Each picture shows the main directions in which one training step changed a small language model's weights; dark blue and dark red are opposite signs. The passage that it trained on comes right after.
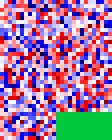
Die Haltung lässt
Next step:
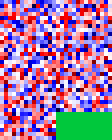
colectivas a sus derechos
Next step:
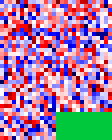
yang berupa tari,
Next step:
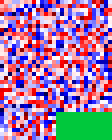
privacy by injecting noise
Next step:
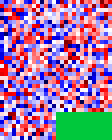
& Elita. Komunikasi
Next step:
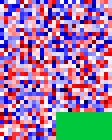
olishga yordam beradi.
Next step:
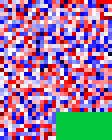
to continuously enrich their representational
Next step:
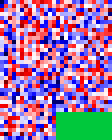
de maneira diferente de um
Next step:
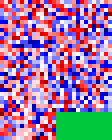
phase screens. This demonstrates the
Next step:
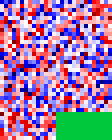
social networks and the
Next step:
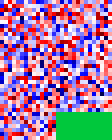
in coexistence with its solution in a
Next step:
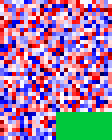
key role in maintaining
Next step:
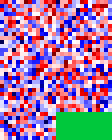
Sorption in Anwesenheit
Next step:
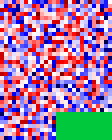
Metrics We evaluate the
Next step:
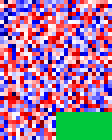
Barkley, R. A.
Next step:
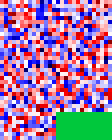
uniformly heated. Esipov
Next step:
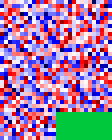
20mm, fixados em pontos
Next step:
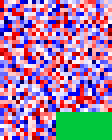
of OD impossible. At
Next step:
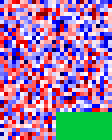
of the effective electron neutrino mass
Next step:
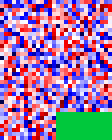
bachadonga ko'pincha
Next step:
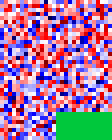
de Crepúsculo: o
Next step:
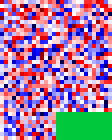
therefore not possible, with datasets
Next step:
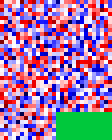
rejalashtirish, tashkil
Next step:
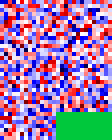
van de Belastingdienst.
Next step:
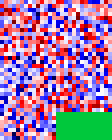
hand, the non-analytic
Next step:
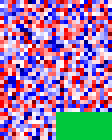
ijodkorlik hamda
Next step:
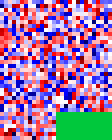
and global sums,
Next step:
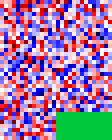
in this paper, it is seen that the
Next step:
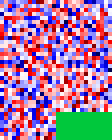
получения изделия из
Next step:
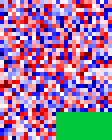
as one enters the cut-off
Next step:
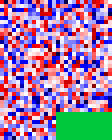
to consider $\l$ dependent observables to
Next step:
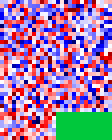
perturbations observed in the
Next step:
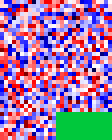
and fragmented coefficient
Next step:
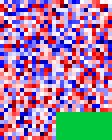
possuem muito espaço
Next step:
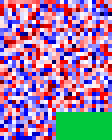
driven by a single clock.
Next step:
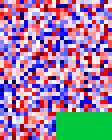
aniq ma'lumot olishga
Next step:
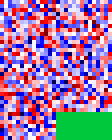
(\ref{constr_prop}) to
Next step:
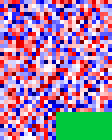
a more general setting of the problem that we
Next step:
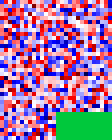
jamiyatlar yaratish
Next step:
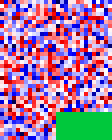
in a circular rarefaction
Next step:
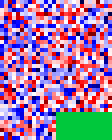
to a combined effect of the CME
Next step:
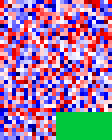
половини ХХ
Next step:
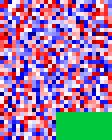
\citenamefont {Kawase}, \citenamefont
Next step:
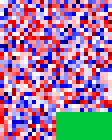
uchta interpretatsiya
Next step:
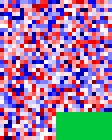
trampolin 0 (0%),
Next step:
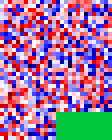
massive than Jupiter would
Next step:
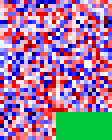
With regard to aspect or
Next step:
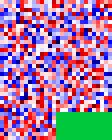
closely trail the upper limit at the
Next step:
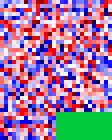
bergerombol. Bakteri
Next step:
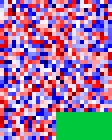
10 (dez) anos. Por se
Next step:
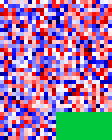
was born. After many
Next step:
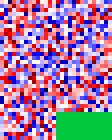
in Fig. 1 the responses of MT
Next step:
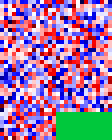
number of large earthquakes over the
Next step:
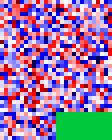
the final step by selecting
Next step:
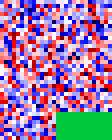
the operator can be more easily
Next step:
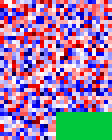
this paper we focus on the
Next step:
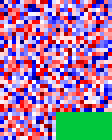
that over that range their union is a
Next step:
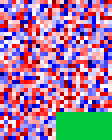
beradi. Boshlang‘ich
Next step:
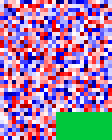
birga darsdan tashqari
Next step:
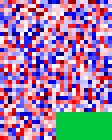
of the $K \pi$ effective
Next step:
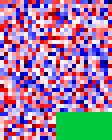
models (LLMs) show promise
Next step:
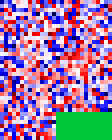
the relation: \begin{equation}
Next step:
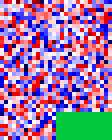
in the fermionic picture)
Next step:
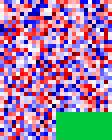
- mijozlar tomonidan
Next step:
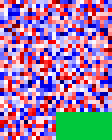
heureusement par ce moyen :
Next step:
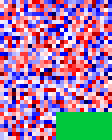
available implementation. We
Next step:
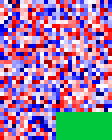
e Testemunha Ocular da
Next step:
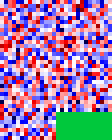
ve ilk anlarda rahatsız
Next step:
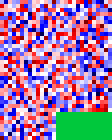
жаралуу тарыхы
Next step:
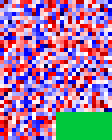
socio-político de las
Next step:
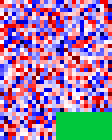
Ecuador. ³Universidad
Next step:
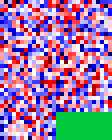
fit highlights the two components
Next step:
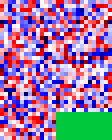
роста хронических
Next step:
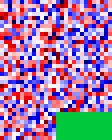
va mustahkamlaydi.
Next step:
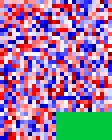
за пазуху. Але
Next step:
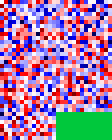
compraventa consensual: Un
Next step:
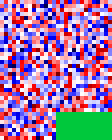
Turolla \& Treves,
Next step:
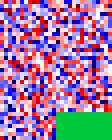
з неопроміненим
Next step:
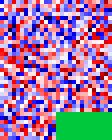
~30 images. The reported
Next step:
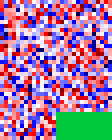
in the accretion disk (large
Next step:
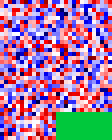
BE, BG, CY,
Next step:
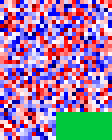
Archana Sangwan and H.
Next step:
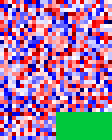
Hendriani Wiwin,
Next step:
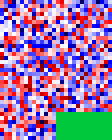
of an initially homogeneous
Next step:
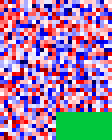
possível a utilização de todos
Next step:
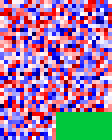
temáticas articuladas desde
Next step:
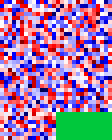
are mentioned in poultry
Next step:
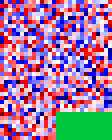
small? Actually we can find the
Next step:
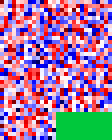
– игровая приставка,
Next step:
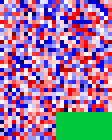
lengths. This key step
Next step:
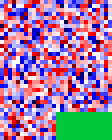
década de 50, localizada
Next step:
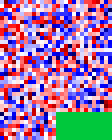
the values of the transition pressure of
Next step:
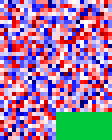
7. Frebourg T,
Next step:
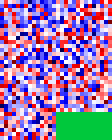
easy ($\rho_x$) and the
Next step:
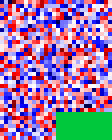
an important quantity that is used for
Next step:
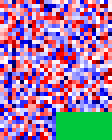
participación social La Bioética
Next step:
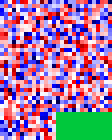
\left( \Im z \right)^2
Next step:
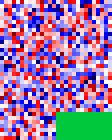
переносить фокус з
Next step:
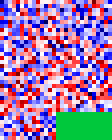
The fermion masses and the CKM
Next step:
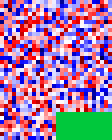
сақлаш ва қайта
